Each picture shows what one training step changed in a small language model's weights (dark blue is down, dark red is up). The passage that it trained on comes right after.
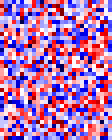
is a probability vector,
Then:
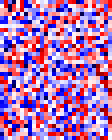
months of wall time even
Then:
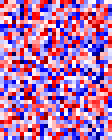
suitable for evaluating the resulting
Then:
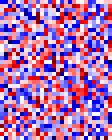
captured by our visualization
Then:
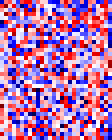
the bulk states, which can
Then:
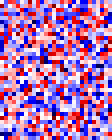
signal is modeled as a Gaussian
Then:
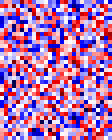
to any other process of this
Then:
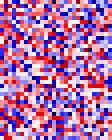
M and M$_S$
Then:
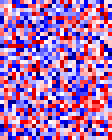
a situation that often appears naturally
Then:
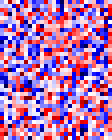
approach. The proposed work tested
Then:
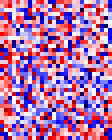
neutrino-driven mechanism.
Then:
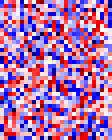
In addition, we note that
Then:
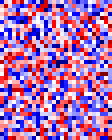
connection 1-forms and
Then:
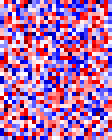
of the parameters such that the
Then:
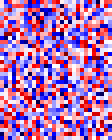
with no annealing
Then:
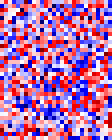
optical lattices, {\it New
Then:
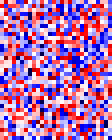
for them, and for that
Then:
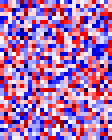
bounded distributions the distributions have to
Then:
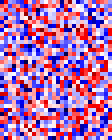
respectively. To first order the
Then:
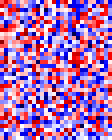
tolerance distance to
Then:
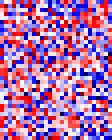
we used the white dwarfs
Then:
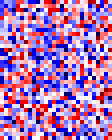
$NM \times
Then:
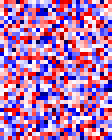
cleavage events
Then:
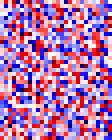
values for astrophysical parameters as introduced
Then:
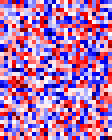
soft supersymmetry breaking mass parameters
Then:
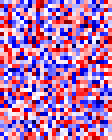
pulsars and extra-galactic
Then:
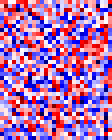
sector $3$. These two
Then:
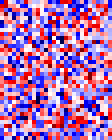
of the sound-soft parallel
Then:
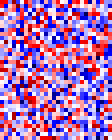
non-equilibrium aspects in
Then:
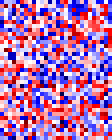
either the left or right
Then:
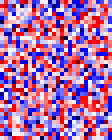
if the convergence pattern is so
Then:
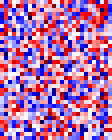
The resulting model is known as
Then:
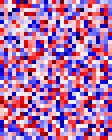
calculation is used to construct the
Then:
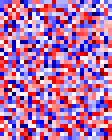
cross--section for inclusive
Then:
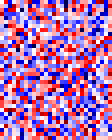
Integrating Out
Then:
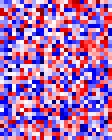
analytics by demonstrating use
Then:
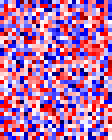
the Fourier transform expanded in
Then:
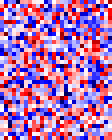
$Z$ basis, they
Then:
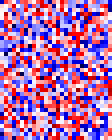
comes in naturally, in the
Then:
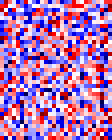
of factors. The synthetic control
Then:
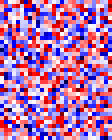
value of one indicates strong
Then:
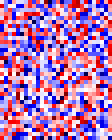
as compared to the beam intensity
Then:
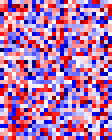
algorithm has the same level of
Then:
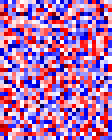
a forward predictive model of
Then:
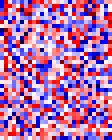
(easily computed
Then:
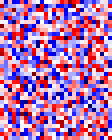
Perturbation expansions in
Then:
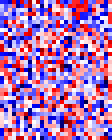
shown that combining the data of
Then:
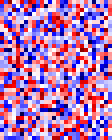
subject. It does happen
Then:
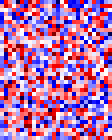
can be obtained analytically
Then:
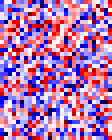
existing resources | | Phase
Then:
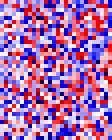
support them, but they seem
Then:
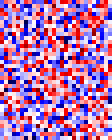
directed. I selected these
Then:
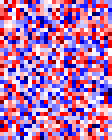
instanton counting.
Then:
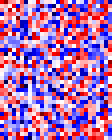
The noise spectrum due to
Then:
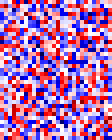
features were observed. At
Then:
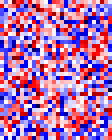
was supported by the Research
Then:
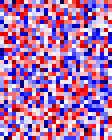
At the same time, for
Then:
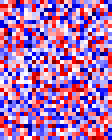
on a log scale of
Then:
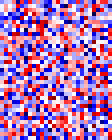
solutions could differ from the ones
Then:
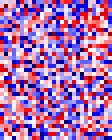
each of which oscillates independently
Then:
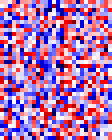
transforming data samples towards a
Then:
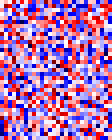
nanomotors and is
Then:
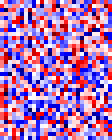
been minutely investigated mainly
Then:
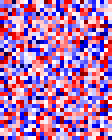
The emission rate (Fig.
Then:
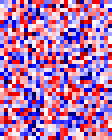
Note that we have lost
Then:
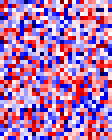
wealth. A second observation
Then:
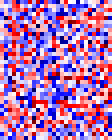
lines appear wider than the
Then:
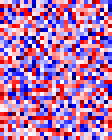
pulsars and their optical
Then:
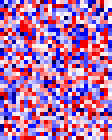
the GHF calculation;
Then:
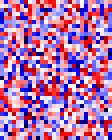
had to be accounted
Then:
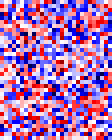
MPC brings back the
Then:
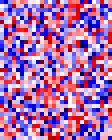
electromagnetic---and in the future
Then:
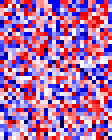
the following the configurations transitions by
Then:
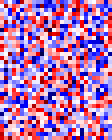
effective Hamiltonian. Introducing
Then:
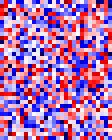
and removal of bias.
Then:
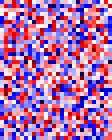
we have stressed, the
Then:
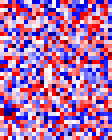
and CPT violation.
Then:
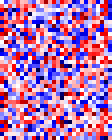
the corresponding simulation (solid).
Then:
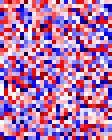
amplitudes more clear. The
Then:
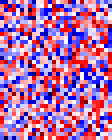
performed to validate the inference
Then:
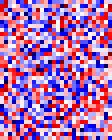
of magnitude. Such a large
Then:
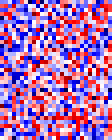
not to develop tools that
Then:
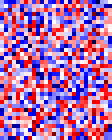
Equipped with these
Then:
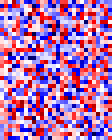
processes which we introduce briefly
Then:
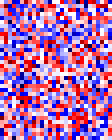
from the Task
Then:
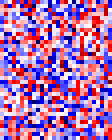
we found that these changes on
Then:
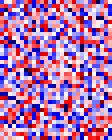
automatic conversational
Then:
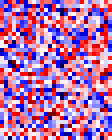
the respective interaction potential between two
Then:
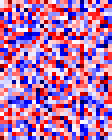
ratio. The scattering coefficient was
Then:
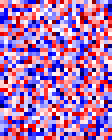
These observations were made as a
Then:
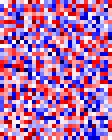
parametric equations of the
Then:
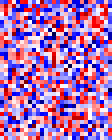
on their own, have also
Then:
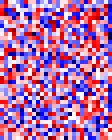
of differential equations, we introduce
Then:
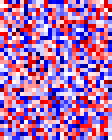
more than one contribution to the
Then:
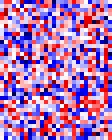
~15 pm between the
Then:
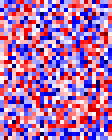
in ethanol which excited
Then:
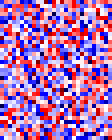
previews. 5.
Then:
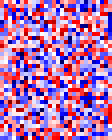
is that, when optimizing
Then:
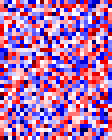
AO performance. The fitting
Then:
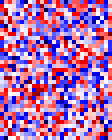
parameter $c_0$
